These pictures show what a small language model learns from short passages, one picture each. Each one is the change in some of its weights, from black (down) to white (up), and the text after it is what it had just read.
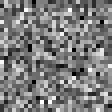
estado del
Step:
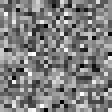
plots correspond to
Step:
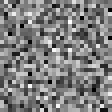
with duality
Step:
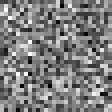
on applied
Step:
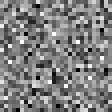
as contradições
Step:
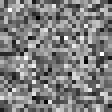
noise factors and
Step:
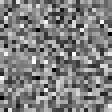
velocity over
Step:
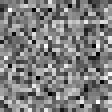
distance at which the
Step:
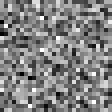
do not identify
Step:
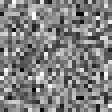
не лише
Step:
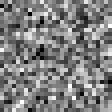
modulating function
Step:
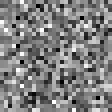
As mentioned in
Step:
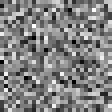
Web 3:
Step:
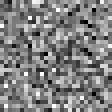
or a lattice
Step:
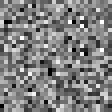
some essential
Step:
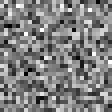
deadly by
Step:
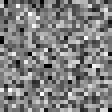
we assumed it to
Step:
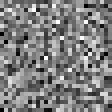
a technical
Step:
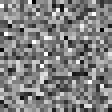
sensitive to the
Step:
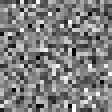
S/N in the
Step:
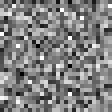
t\bar t
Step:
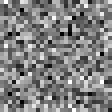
real, hence it
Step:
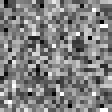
considered in the
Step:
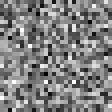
is approximately
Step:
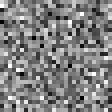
and not at all on
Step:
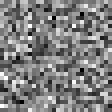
that does not
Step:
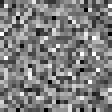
and the larger
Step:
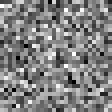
Oeste do
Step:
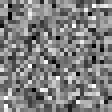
las carreras
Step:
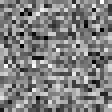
consisting of
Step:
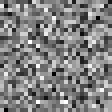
recent study has
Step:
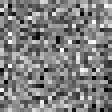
at eliminating
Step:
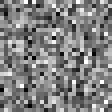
Wisdom of
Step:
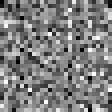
have not found any
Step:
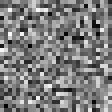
(see for
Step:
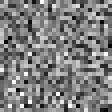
are indicated by
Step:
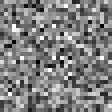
so we further
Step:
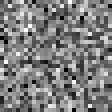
genesis of
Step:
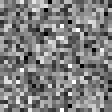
PBL, com
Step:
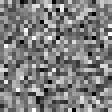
since bright
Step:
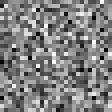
una comprensión
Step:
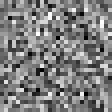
basado en el
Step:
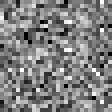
in multicore
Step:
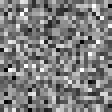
the ones with
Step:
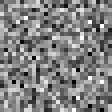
soatiga 15
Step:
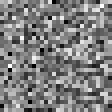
its wide use in
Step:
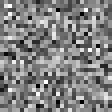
пауз на
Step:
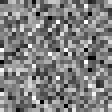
our integrable
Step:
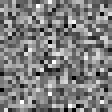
control unit.
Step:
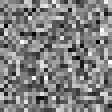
development of
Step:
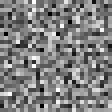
in Schombert
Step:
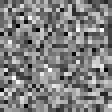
By assuming that
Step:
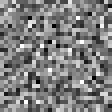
and human
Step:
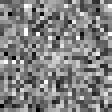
на меті
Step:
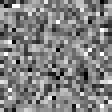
formula. We
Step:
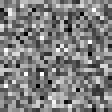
or scattering,
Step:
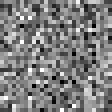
3 GHz |
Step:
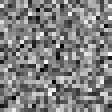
derivative with
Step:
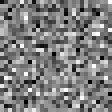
ressources pour
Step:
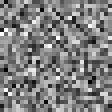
different depths
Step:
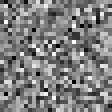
dimension, is
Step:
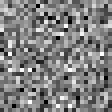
In contrast to
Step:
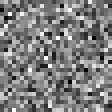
we injected
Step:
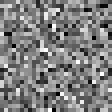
tentatively state
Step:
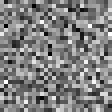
debe ser la
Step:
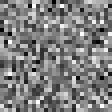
cuts. For
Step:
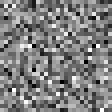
no + length of
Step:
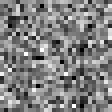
actual use of
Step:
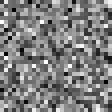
result also have been
